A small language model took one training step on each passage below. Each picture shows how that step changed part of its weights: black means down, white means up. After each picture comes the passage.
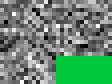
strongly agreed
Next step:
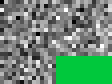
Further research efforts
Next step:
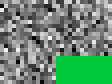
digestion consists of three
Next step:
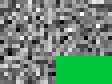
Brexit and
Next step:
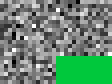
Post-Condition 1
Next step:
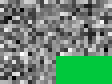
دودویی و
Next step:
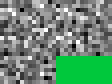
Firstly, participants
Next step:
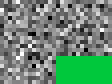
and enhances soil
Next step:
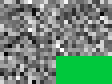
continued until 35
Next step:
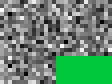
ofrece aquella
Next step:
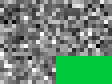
will be restored as
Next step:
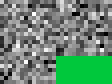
Toksinlarning turiga
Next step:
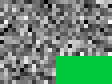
dentro do plano de
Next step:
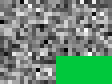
una tipografía de
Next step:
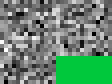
antara lain:
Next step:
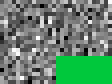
nature], can you talk
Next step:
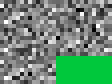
Alcácer do
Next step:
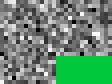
returned to their
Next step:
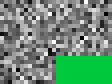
Capacity and
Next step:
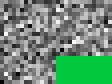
Local Government
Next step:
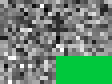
має призвести
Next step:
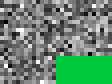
samples in any machine
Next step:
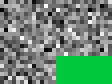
holda ishlab
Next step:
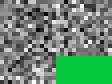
estimated glomerular
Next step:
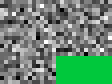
investigations have been done
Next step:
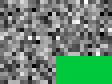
scientific staff on the
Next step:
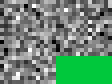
cultural benefits.
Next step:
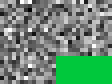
in nucleotide
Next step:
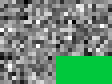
que comprovam sua
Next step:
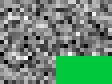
om de houding
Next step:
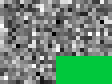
test. All enrolled
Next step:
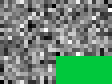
olish va sotish,
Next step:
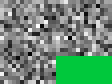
de códigos
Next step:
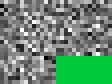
green energy products and,
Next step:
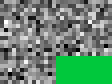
na contramão da sua
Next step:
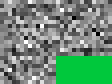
3–4 colonies
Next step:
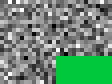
e até hoje
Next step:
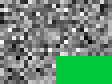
as ‘Level
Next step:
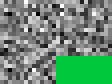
Bar barestar o
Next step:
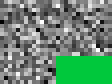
Instrumente und
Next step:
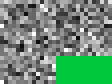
can be ordered along
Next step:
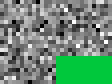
ICC, because it
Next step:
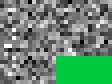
языковой системы
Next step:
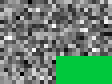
are inconsistent with
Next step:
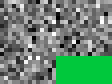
operator to obtain the
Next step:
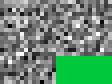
disciplinaire de la
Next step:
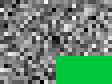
the authors'
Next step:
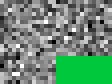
є прикладом
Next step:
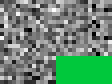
polyester, and
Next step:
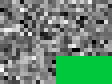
bir kısmı
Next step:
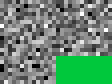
– tend to place a
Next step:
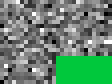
yangi va yanada
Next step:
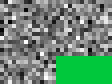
British Geological
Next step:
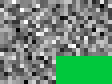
clear and detailed
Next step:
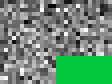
станция в 32
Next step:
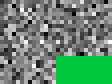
and replacing knowledge
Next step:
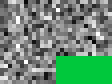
managers on personal
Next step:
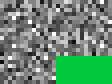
chroma such as
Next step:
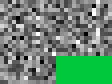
Additionally, the
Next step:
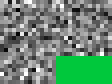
gelmiştir. Hemen
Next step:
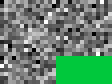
Ethics Management
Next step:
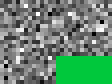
If the minute hand
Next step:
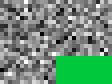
carried out considering the
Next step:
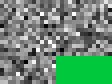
balki dramatik
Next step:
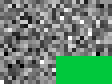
a registered
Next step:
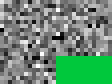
J. Comparative life
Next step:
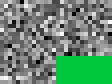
slowing down the
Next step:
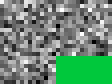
por cerca de dos
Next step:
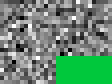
hot season
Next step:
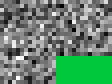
This way, delays in
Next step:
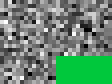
in a universalistic
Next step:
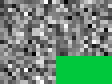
for family life, among
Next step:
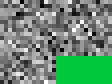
le terrain ont
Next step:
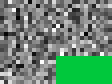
visão considerada um
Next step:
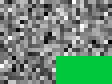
прояву. За
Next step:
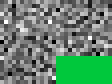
slot antenna
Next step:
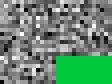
tashqari yana bir
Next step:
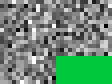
recruited according to
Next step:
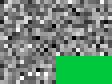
Numerous previous
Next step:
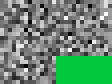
da categoria de
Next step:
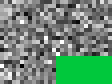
wisata Kampung
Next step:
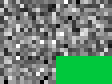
Parque Manoel
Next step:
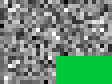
спільною метою
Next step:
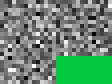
developments for real-time
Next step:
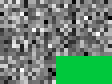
Indeed, the high
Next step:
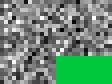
diário, cujas
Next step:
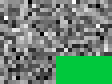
Council of the
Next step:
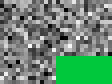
supporting activation of the
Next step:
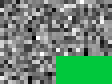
the delivery of the
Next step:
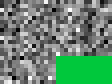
the special education technology
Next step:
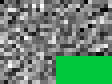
самым было
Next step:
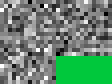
kelib chiqqan
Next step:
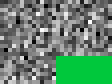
For example, the impact of
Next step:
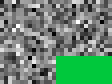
quite limited.
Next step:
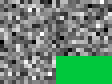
Republic of
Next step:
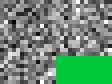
Concluzii O
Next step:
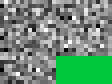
como inferior,
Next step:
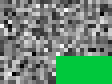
не превышала
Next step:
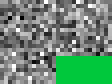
process, dimensions of the
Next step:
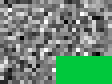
— верба
